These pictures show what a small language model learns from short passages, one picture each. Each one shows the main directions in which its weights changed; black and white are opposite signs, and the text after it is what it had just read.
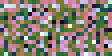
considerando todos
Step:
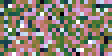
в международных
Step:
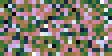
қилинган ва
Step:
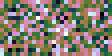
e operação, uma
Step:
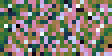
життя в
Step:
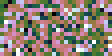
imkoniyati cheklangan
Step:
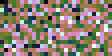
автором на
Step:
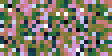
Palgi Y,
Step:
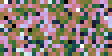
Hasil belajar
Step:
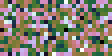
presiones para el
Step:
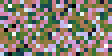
a sociedade por
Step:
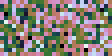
politički veoma
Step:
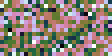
baik sesuai
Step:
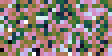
va taklif
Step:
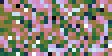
imkonini beradi.
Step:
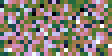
complexe, car
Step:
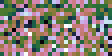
borasidagi xizmatlarini
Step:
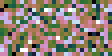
e dando o
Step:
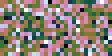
el gobierno
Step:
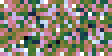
importante mencionar
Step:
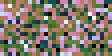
Beide mannen
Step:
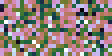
estetik idrok
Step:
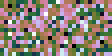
individual y memoria
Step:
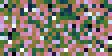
asosidagi dasturlar
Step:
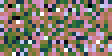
pois, evita
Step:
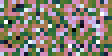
Bank* pada
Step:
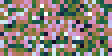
ta‘lim jarayonida
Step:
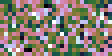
ishlar amalga
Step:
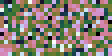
потребность в
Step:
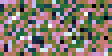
libro. En el
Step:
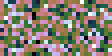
o'simlik uchun
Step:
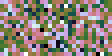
va 14 yoshga
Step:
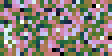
or contingent
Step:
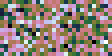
will be necessary
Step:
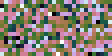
e ele se
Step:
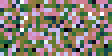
La comparación que
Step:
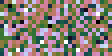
derechos de los
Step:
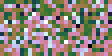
con el representativo
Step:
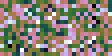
in technology
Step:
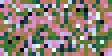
local. De
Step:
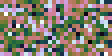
faol ishtirok
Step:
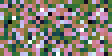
de confianza y
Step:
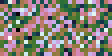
ayuda de
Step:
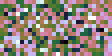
na gestação
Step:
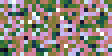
se abren
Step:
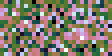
cipta dan
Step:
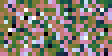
als Soheit oder
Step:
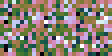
que se pretende
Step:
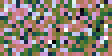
the analysis of
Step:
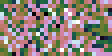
psychological and
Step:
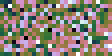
токена и
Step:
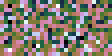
direção, os
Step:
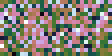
de su risa
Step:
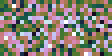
ahamiyat kasb
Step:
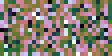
выявлению и
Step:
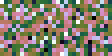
en Excel de
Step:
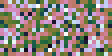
mesma forma.
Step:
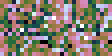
punktler payda
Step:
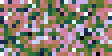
shu atamalar
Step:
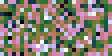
bilan izohlanadi.
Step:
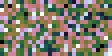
This article is
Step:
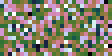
ishlab chiqaradigan
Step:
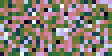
for Digital
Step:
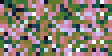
jarayonida mana
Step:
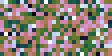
olishda biologik
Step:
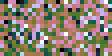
rituali dei
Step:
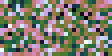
Rio Grande do
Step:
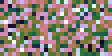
systematic education and
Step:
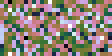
ordures à
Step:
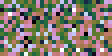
Slechts een
